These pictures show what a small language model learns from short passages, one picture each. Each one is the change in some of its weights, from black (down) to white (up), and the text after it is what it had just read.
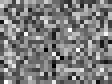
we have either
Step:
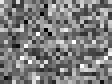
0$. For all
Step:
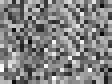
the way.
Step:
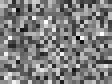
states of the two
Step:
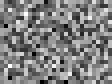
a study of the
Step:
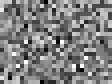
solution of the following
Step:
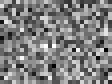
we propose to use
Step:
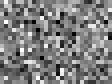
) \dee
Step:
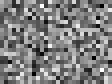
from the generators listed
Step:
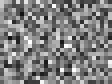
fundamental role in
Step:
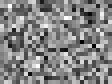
the HZ boundaries
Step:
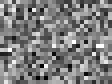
section. Even
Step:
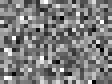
is always automatically
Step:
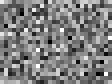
exactly the opposite situation
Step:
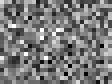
after letting
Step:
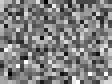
equivalence of the
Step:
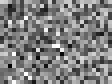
black holes, it
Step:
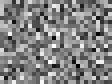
fractional charge particles
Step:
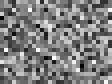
\leq n$
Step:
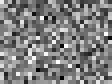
are algebraic integers.
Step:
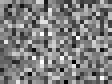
emission lines from the
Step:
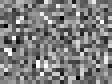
is driven by the
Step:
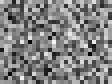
the commutation relation
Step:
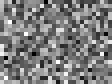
he has been a
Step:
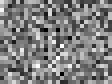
fixed points of
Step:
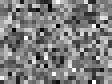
only prevents
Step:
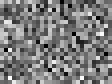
and thermal contraction related
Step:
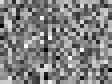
have better power.
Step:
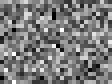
Furthermore, it obtained
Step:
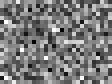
and we are
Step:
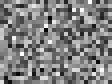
JI Z
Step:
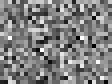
any dimensions and can
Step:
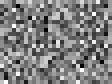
such that the Lie
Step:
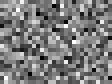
a$ with
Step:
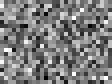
continuidad de
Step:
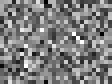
spectra at the Ca
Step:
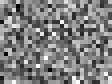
observation of this subsection
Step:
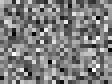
of fast rotating
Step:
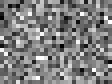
is positive follows from
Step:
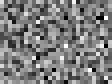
replace the average by
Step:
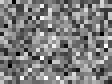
about 1.) The
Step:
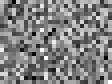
what we call a
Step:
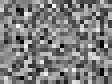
obvious effect on the
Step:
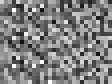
to the size of
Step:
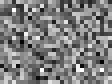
to the model,
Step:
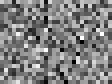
that the last block
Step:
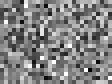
some regularity criteria
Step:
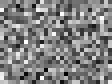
conclusion follows by a
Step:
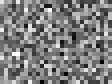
calculated using the
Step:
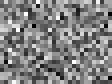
given equation, because
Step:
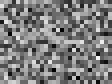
we choose the
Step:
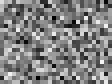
labeling of a
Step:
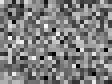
molecular clouds
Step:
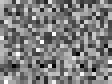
of weak solution and
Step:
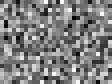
in GMN
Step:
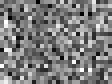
will be not only
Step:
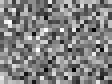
be written in a
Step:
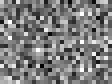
may be evaluated as
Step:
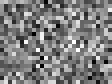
In fact, they
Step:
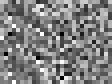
left side of
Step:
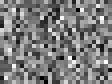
matrix have to consist
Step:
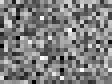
have received a
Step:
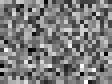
Live without
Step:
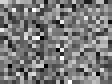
(i) the
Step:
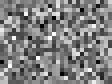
point of view:
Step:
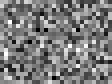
forces $G$
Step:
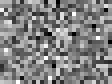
functions defined on each
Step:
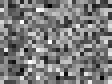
\medskip \noindent
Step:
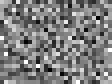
of this}
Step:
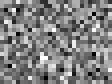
arrays for
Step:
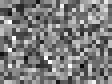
smoke is
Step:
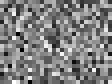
presented here to fix
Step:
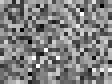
the case when
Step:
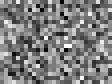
and the right.
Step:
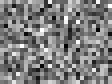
activation, except
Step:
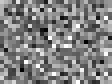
of the order parameter
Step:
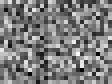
in the recovery
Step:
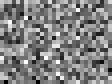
surface reconstruction, yet
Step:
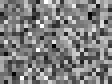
The divided difference
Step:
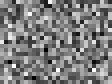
used. It is
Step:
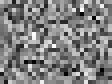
the DLC
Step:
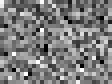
prove that the space
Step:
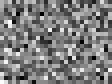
does not be a
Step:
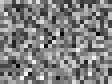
random cavity distributions
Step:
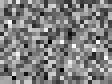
plasma consists of
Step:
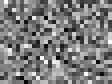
$X$ is
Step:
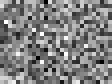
structure from both
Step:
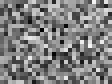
a more accessible
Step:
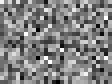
projected onto the
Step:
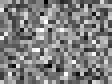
Statement 1 follows
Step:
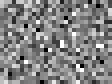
established by the means
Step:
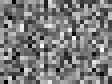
physics. However,
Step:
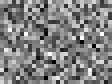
the channel. Note
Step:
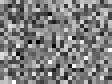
this defines the fundamental
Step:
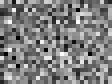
support to address critical
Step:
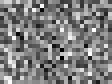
(not to be
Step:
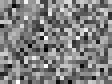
l memory depth.
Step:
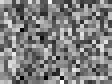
random runs. On
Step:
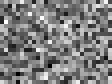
\eeq In
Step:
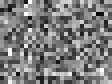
Math. Phys.,
